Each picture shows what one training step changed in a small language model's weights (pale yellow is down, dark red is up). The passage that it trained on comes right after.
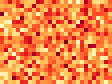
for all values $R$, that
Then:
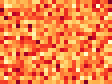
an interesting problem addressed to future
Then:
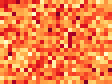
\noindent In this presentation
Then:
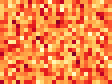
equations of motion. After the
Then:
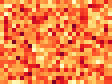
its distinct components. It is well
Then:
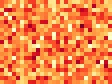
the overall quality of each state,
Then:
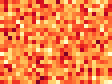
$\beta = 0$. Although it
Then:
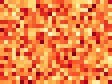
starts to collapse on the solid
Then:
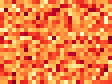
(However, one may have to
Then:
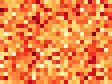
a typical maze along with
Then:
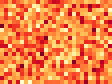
s$^{-1}$) possibly associated with
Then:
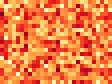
open problem. One of the
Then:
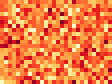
discussed by a number of authors
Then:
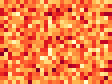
\cite{gb} with
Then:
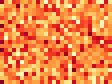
fractions and degrees of anisotropy.
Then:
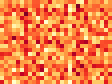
and Rabi frequency of
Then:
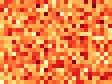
make up the FIB?
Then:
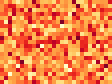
structure, and insert it in
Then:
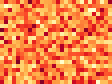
a unifying framework of individual spins
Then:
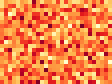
the breakdown of magnetic order in
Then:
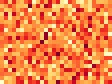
reduced vacuum Einstein field equation with a
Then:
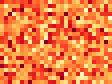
original hairstyle without
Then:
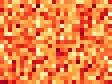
to the theory. To eliminate
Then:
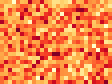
which is known to describe the class
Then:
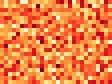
cross--section for bosons and fermions
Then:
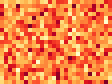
K$\alpha$ line are added
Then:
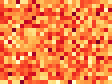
phonon band for other strain
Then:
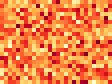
theorem for the region ${\cal
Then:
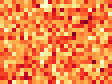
HI velocity channels. However at
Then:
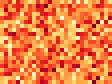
in SrFeAsF were
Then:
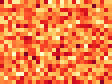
the various processes used for the neutrino
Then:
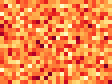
a weak valence transition, characterized by
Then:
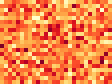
terms of star-formation history and
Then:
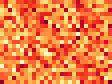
LALM is evaluated without
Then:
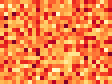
It is particularly relevant to study
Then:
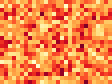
four. \section{The process
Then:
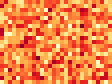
the mutual coupling matrix both within
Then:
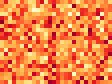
frequency $\Omega$ affects the
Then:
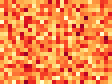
the Rashba coupling,
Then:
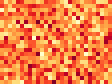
density is taken at $\rm
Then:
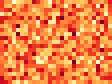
experimentally measured cross sections. This involves
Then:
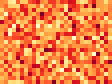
respectively), which is impossible
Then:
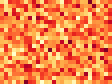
the Pierre Auger
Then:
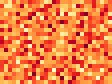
assignment of papers to scientific
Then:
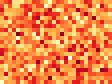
currents $I$ in each of
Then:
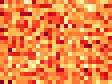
form of the splitting of curvature tensor
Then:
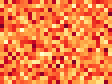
fixed points with vanishing Proca
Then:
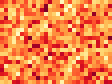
$L_3$ edge in
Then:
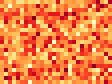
to experimental phase shifts, and reasonable
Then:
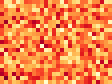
Solar performance outputs for the different
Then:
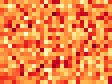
of highest connectivity on the Hilbert
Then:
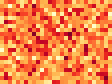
his reputation as a party
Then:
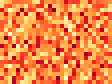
The Faddeev amplitudes
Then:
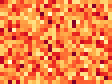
dynamical sector of the singular Lagrangian theory
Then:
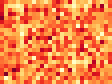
Carlo. Through a theoretical
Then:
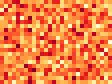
the processing system (PS) and
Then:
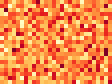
We argue that the good performance
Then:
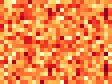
the covariance matrix of empirical,
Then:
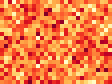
expression by using the formula proposed in
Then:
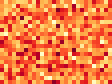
thus different at the level of experimentally
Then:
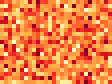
provide a solution by emulating the
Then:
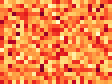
possible existence of stationary structures.
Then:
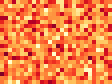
{\it Acknowledgements -- }
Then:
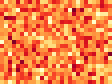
is arbitrary and I have chosen a
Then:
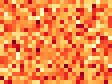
mean-field state $| q
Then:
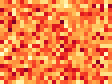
detector that may not be immediately obvious
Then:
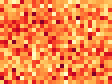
probability models (LPMs) to
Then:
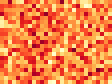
emerging as secondary poles that
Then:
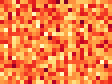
of the star, respectively, and
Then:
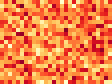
well as for the stability of the
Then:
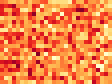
which these knots were
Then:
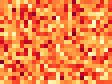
of this project and useful comments
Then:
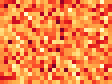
property ranges that do not correspond to
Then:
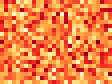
subregion randomly selected to be off
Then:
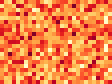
correlations are expected to play a significant
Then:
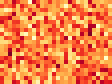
magnetic fields are initiated even
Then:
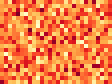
level characteristics and system parameters.
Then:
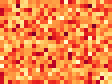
results reveal that combining magnitude-only
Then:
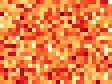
that both cases of evolution have a
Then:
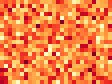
times. To get S/N
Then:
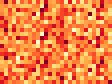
Energy Research Scientific Computing Center
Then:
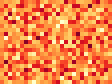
but we should stress that the calculations
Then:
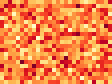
months, we took
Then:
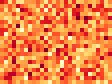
phases, both orthogonal and conventional
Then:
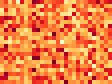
traditionally assessed through clinical
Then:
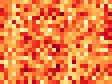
in results of calculations, presented
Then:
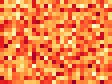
size of the spectroscopic redshift catalog
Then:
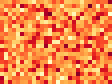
to concept-mapping that is
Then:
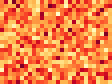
positive translations of the fundamental interval
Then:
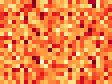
code. A far more detailed discussion
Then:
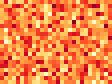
``hidden compactness'' we
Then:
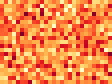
$D=3$ square is
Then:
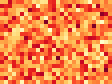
$\ep$ in log-log
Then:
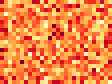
implied $\fesc <
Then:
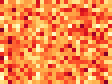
the skin mode can be driven
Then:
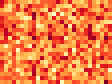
less than 0.01\% to
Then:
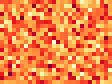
shift for all peaks, that represents
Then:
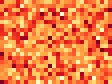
be compatible with the experimental result
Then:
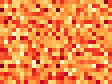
Klaus Werner for
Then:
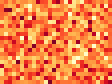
vortical phase fluctuations in magnetometry
